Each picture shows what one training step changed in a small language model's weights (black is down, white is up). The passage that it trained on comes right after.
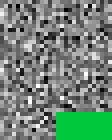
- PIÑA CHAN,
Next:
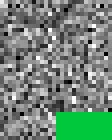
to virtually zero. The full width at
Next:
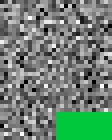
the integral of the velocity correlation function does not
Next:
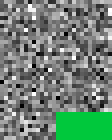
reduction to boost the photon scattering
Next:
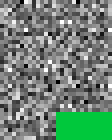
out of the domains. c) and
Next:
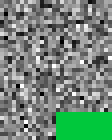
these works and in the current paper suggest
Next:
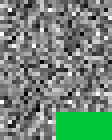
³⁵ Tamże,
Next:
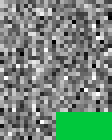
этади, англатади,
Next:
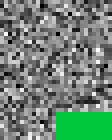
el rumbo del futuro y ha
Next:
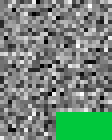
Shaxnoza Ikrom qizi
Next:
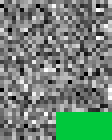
work, we focus on a modification of
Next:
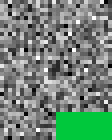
de DORT. Áreas
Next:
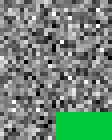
salomatligi, o'qishi va
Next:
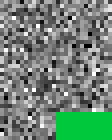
with the false transfer of pairs because
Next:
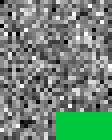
a Zeeman magnetic field. Its
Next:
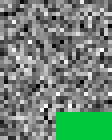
calculated as follows: $$LR(u)
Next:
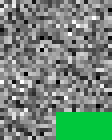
limón la razón entre las
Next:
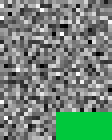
6. O'zbekiston Respublikasining
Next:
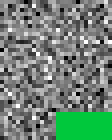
while maintaining high fidelity and
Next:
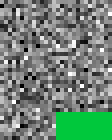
a normalisation factor. Its value is
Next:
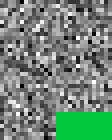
{CE; copy stream.};
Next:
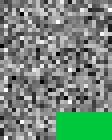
Analogue Science Games.“
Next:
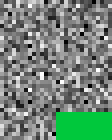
di accreditamento e che ora
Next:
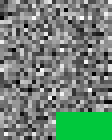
les technologies de l'industrie
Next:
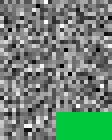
Knat etikasi, pedagogning
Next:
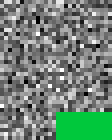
is even higher than the conventional solution.
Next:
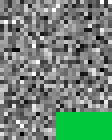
of the remaining coordinate formulas applied
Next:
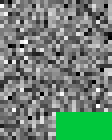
mavjud. Bu element kuzgi
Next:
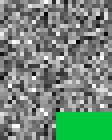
key synchronization mechanisms.
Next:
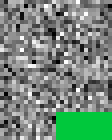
tymchasovoho personalu
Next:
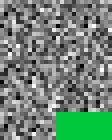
(solar mass and luminosity) and H
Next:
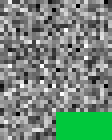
zarządu), Tomasz
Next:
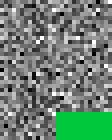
selbst pruefen kann,
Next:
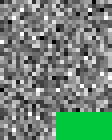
ham sobiq sovet tuzumini
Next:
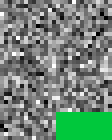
technique but focus on the efficiency and
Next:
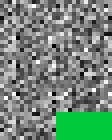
Böse bin und an allem
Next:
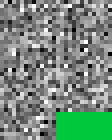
efetuadas para verificar se
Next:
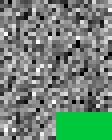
es für alle Entitäten ein
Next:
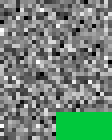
have a much smaller ``dipolar distance'' than
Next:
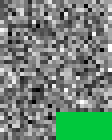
is representative of CAT4. Another
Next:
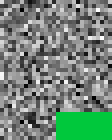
processes, such as described by Szilard
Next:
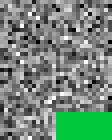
кар'єрного росту
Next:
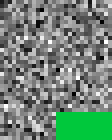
from one repeat protein to the
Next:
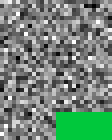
suggests that the global completeness
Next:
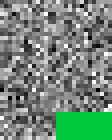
werden, wäre die Niederlage
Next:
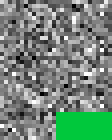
розвитку суспільства,
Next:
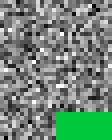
Maxwellian electron distribution. We have first
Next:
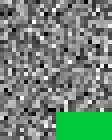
corresponding spectral functions. Everybody should be
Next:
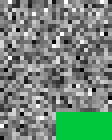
o charakterze prewencyjnym
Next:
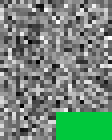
bir hak talebi “zaten
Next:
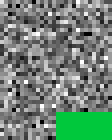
to determine the actual alignment between the
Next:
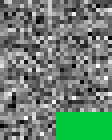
uniformă împrejurul
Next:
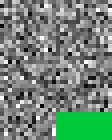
the CR hadron flux, multiplied by
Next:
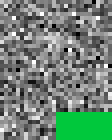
for transition $m_F = -4 \to
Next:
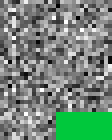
hududi yashovchi barcha
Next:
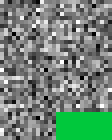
akan dibuat, membuat
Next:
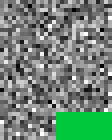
V, Pădureț IA,
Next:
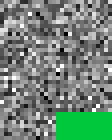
is taken as the critical disorder strength
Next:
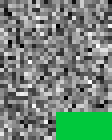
In: NANDA lotecoational,
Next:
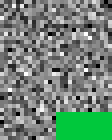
kasus menggunakan
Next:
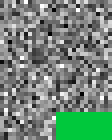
días de evolución)
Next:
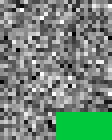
también pero a veces por
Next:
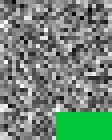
M., Coronado, F.,
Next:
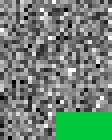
an SrTiO$_3$
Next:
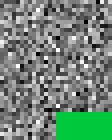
classical solutions of the underlying classical field
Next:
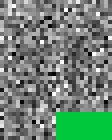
de la flore de la réserve
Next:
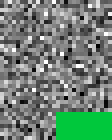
Neural Representation (INR) in
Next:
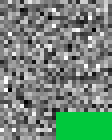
the abnormal-hemodynamics
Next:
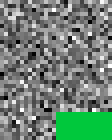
asistir a un restaurante es
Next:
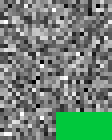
axis, so that the angle between the direction
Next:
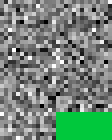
santos. Jean-Pierre
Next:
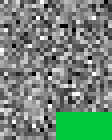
suas produções, descrevendo a
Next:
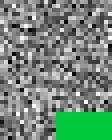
$\Omega/\mu m$ for our freely
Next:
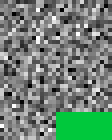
va taraqqiyot" jurnali
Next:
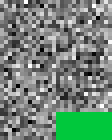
end of one slab model calculation.
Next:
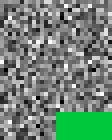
geometry under consideration, and the
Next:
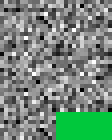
fundamentar uma generalização para situações
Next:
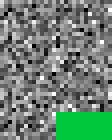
for Si and MgO (10).
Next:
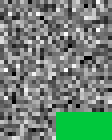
de Graduação em Engenharia
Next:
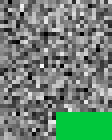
sinflarda badiiy matn
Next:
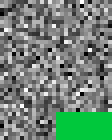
determining the accuracy of the DMRG
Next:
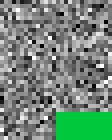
учреждениям, и
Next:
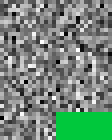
the density of harmonically interacting electrons
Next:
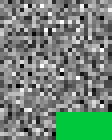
of themes from the dataset by the
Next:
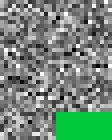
but in practice this is not possible and they have
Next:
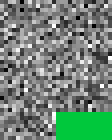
derivatives of the on-shell
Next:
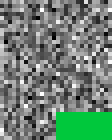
muhiti: Ijroi,
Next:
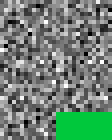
contabilitatea financiară
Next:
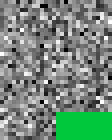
yang dirumuskan oleh
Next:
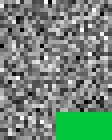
its relationship with that of classical
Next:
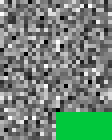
potential sensing application, the variation of
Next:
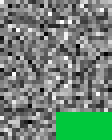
to the $x_\m$ direction. But
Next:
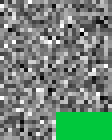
tornaram-se um meio de
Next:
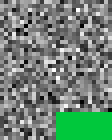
narrowing the range of the existence of a
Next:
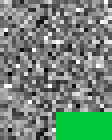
potential that would suffer high energy quantum
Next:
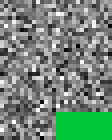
regions, i.e. places where the
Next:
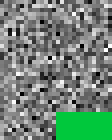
y describir las competencias declaradas
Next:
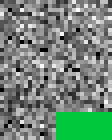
for Vehicular Edge Computing}
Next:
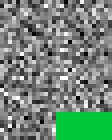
15 o más puntos; Riesgo
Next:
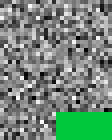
the maximum-likelihood formulation.
